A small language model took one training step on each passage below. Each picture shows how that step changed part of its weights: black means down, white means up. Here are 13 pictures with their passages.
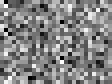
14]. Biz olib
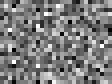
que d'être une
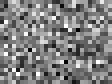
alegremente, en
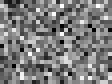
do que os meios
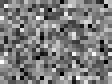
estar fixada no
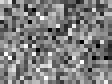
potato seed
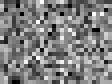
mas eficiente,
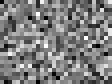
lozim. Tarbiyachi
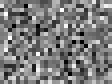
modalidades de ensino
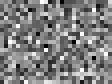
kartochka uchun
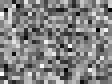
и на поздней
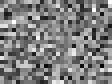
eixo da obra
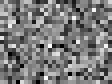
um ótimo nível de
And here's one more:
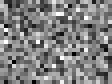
a história das
